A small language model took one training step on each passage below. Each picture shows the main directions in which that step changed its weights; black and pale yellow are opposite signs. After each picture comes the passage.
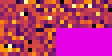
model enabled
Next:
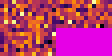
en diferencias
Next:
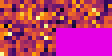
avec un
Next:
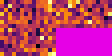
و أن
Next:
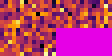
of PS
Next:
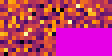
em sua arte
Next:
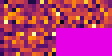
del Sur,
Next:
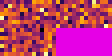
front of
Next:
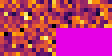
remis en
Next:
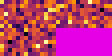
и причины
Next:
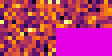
qilish №
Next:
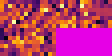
torno a
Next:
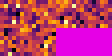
(A) ve
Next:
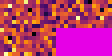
– ГК
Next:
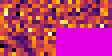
di tenere
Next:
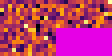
uchun zarur
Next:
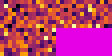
legs and
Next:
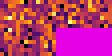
o ciclo
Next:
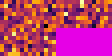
and on the
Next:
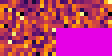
and Education
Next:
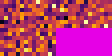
en casi
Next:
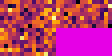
por aprender
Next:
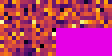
par de meses
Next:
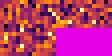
va ularni
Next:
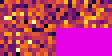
up with
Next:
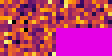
o nível
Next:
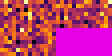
an individual
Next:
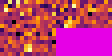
- to try
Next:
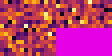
а й за
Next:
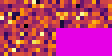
em cursos
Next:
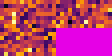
зданий и
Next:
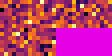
nie jest
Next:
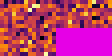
referire la
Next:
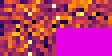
La definición
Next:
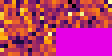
tener en
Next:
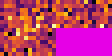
the Passion
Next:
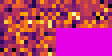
o zonă
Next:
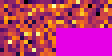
de vida
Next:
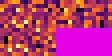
значення у
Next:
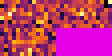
uso de
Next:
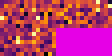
al estudiante.
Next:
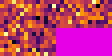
porque presenta
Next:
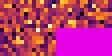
storm and
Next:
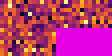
real oder
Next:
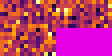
interior do
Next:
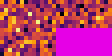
And yet
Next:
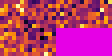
is marad a
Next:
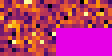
MB et
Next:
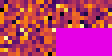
atendimento de
